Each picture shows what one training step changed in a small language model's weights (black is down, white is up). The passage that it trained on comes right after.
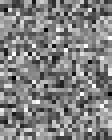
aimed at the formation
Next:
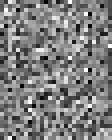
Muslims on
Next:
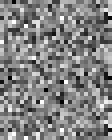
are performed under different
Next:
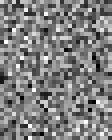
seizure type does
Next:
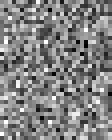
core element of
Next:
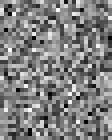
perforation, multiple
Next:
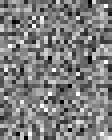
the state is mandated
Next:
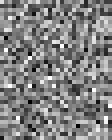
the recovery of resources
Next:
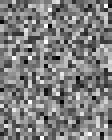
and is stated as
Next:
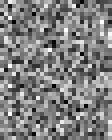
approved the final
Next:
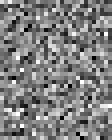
your professional
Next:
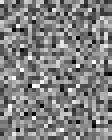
circulating equally
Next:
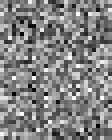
in Table II.
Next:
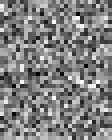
restriction to
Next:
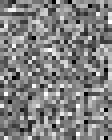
centers, preparing
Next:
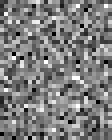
& Nephelie
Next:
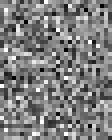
Cape Coast,
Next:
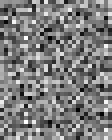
the rotors) of
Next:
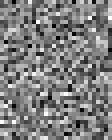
change the angle of
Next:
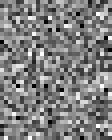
between knowledge, among mother
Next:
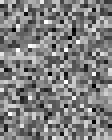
deviation”. In
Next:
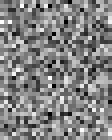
social media analytics.
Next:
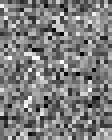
Number Subject
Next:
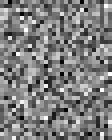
and T5 were statistically
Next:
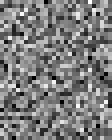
in the interests of
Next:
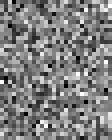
to defend property
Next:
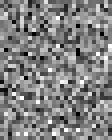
Always Sometimes
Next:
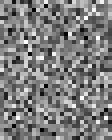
low β -GAL
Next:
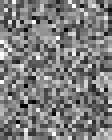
controversial discussion
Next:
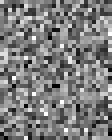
is accepted.
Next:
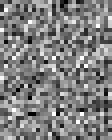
of 14 words
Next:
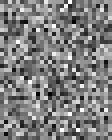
particular, Brigham
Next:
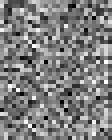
different sections of signal
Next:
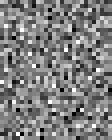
importance analysis identified
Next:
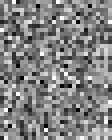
of nurses related
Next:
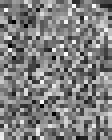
to scoop up
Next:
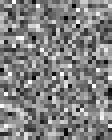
groups carry with it,
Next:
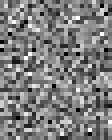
on the tallest
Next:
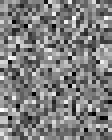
designing any program to
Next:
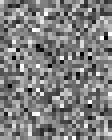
that the poultry
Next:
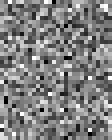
underlying the results presented
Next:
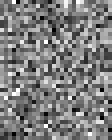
the art of the
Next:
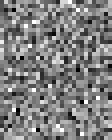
are shown in Figure 1
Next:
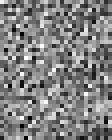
of poetry, but
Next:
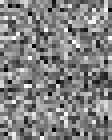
half of the respondents
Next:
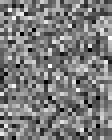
in the region. There is
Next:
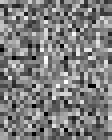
university hospital
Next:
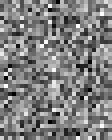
therefore identity
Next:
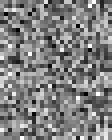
findings of the study,
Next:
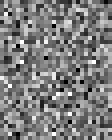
this imposes the
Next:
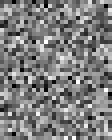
that the mind has
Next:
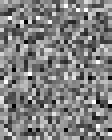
enables data collection
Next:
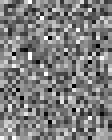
range at all studied
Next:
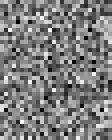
optimization process, the
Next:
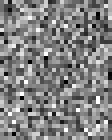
governance issues from the
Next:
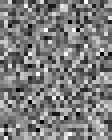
A multi-layered
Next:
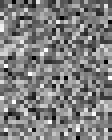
teachers’ initiative and
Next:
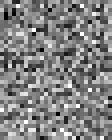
enzymes used in
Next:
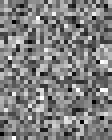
facing the problem of
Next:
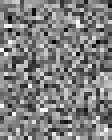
to produce typically
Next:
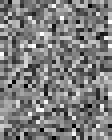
and partners'
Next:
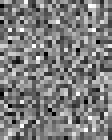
research in IP Indian
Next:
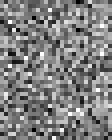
on sapphire had
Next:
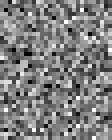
instigate impact.
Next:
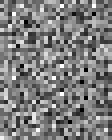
the above advantages.
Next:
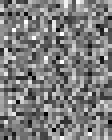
the artist.
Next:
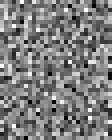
consumer get
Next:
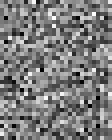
in the appendix
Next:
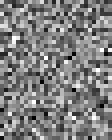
tools analyzed in a
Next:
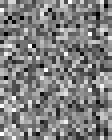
with 8th and 9th
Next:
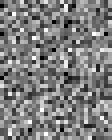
of noncollinear
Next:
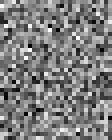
Formal category
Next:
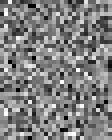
used as a negative
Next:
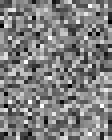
producers and sellers
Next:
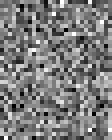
included an initial step
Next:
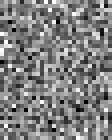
Due to the reduction
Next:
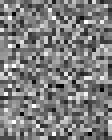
the long run, more
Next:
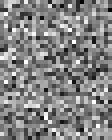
important in Oral
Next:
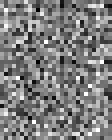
tree or not, care
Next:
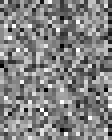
leadership is mostly
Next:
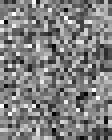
of the normalized
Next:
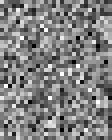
has provided reliable
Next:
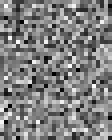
duration threshold
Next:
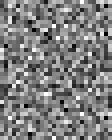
strengths and
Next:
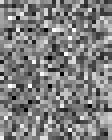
the recognition that
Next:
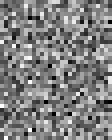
observations and collected samples
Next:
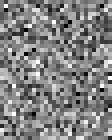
"there would be
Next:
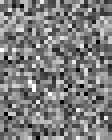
in Table 1. The
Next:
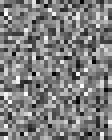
and with about 25 m
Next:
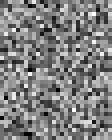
as well. At
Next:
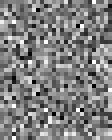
it further contributes to
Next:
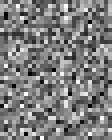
NMT considering the
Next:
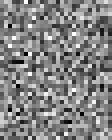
by rapid rate of
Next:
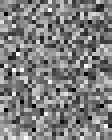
decreased firstly and then
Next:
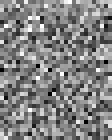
samples, optimal sample
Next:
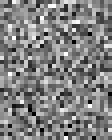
the Implementation
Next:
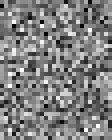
the work reported in this
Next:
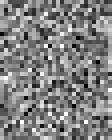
will expand. Future
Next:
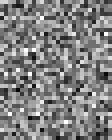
observed for the presence of
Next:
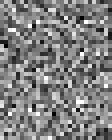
identifying the right
